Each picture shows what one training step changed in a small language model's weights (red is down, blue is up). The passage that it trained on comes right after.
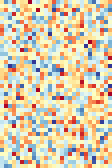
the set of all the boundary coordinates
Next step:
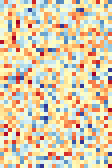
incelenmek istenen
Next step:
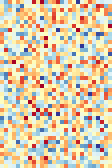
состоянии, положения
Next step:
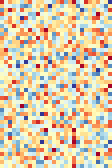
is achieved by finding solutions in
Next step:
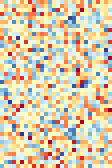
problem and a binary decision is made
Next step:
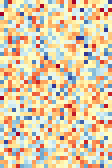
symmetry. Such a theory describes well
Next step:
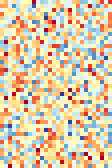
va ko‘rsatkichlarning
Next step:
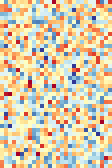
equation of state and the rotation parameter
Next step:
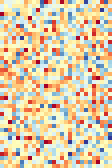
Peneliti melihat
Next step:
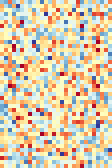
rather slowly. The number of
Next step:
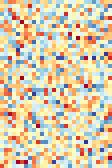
test of cell viability.
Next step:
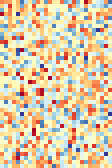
again achieved substantial improvements
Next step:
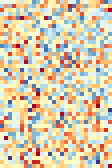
binary mixtures of hard disks
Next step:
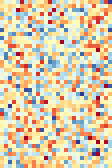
unique frame annotated in
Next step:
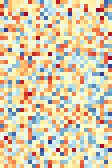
plasma in the conditions of the solar
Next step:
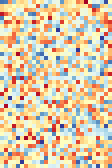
for more military aid
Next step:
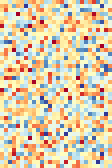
cluster head (CH) and
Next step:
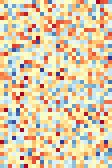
represents an EP located on the
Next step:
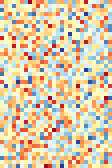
antifungal to treat
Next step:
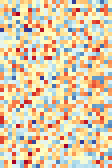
fits: (1) only the
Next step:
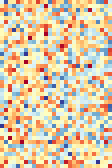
poles, stator and
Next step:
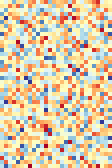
pesquisa científica na
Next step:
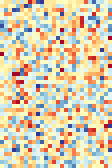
modes. If the decaying modes
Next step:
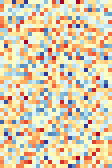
развития ребенка.
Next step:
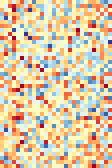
olgan ekanlar”
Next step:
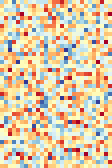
intertwiners cannot all be
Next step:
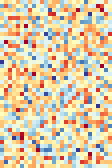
în zona estică a
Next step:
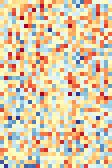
well it agrees with the prediction
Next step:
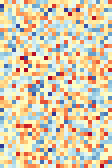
/ \partial z^2 &
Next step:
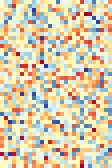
how the downward-bias
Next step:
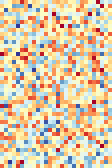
energy. Clearly,
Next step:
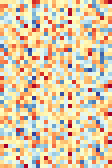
ishlariga aralashish
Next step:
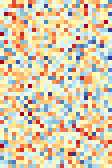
etilgan va takror
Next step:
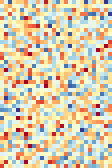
C(\hat \Psi)$ and
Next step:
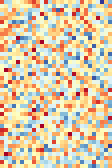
Marvell's Alaska
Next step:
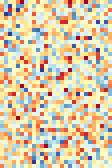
per year, as a result of
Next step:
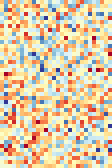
observed activity at late times in
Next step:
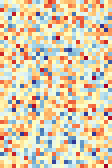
the Body Parts unit
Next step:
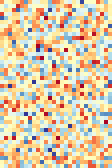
belum optimal karena
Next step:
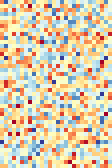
alpha level of 0.05
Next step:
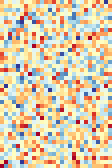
June 2018 – Initial
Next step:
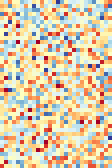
inner magnetosphere and
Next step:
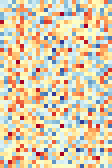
fixed yet unknown random realizations
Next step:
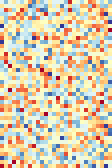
ordinarily- Two other
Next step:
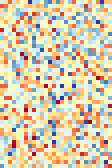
$\sigma_i \leftarrow
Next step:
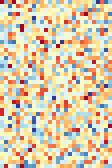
when $\Omega =\omega
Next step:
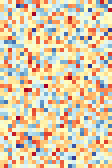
combining code, data, and
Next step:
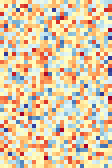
we closely follow for the effective
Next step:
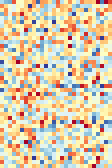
$1\over 2$ particle
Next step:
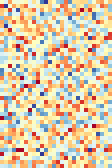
address them. We identify key characteristics
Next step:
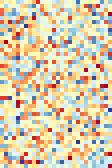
kali pengulangan dalam
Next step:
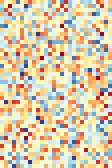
effective field theory obtained from a
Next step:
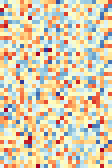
of resource potential and formation of
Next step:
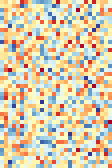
n'est pas possible de la
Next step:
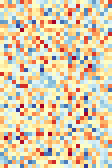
o'zbek va rus
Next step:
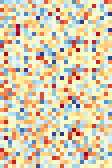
desse ou daquele
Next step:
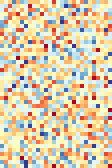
grandes questões
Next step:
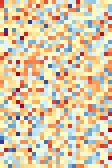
added} During the writing
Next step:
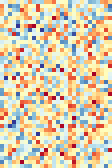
using different algorithms. All points found
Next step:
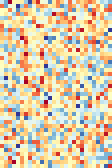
thermodynamics. In this scenario,
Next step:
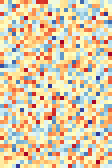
the attending woman is not
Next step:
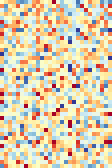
samarali yo'llarini
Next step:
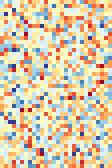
will analyse the orientation of this
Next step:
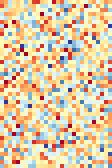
foiziga yaqini
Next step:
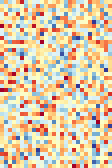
(згодом союз
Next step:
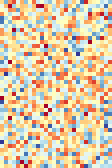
shown to play a major role in
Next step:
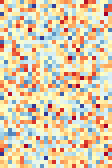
рассматривается как
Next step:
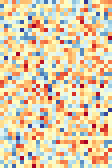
which is mapped onto
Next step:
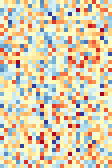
qiladi. Ta'lim
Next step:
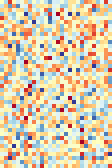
tiny stratified
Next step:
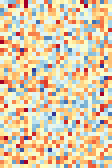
Key words : Mount
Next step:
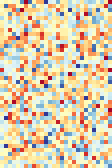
based on how frequently they appear
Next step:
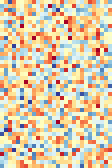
the exact exchange enters the
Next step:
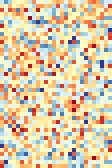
that distributes water to most
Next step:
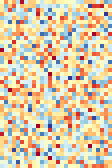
talab qiladi. 6.
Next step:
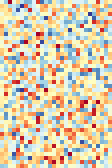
TRL subsystems. The
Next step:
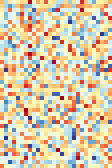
and deploying large models locally can
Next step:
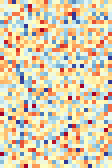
túneles, exactamente
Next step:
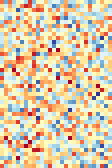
data was analysed with the help
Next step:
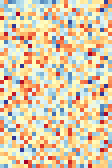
author HD and KA analyzed
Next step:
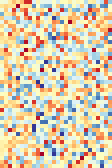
region. Une diversité
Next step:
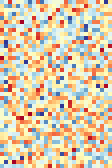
evaluation criterion. The best model
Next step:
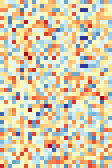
the prior (left panel) and
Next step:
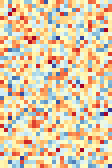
the curriculum is 2 0
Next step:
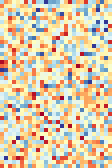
nearly perpendicular to
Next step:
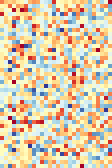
thereby effectively realizing the classical
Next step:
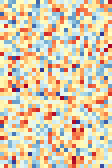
the methods of basic technologies of teaching
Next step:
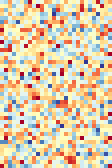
use is called random forest.
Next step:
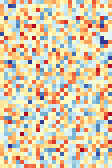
using simple yet evidence-driven
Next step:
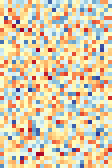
example, the optimal coating for
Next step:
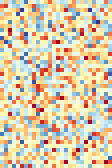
outcrops, Water
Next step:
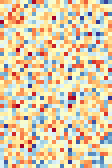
fikrlari qaytadan
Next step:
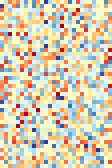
of generating primordial fluctuations
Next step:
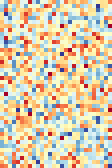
quantum superposition). The other
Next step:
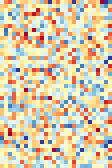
This will be achieved by developing learning
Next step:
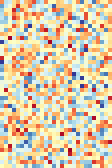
jarayonida suverenitet
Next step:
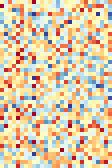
va qisqartmaning
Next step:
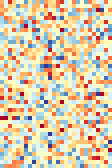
particles with radius $r_{\mathrm
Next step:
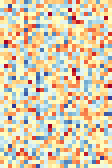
het opzetten van een
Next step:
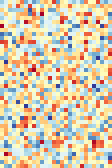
*Nature Communications*
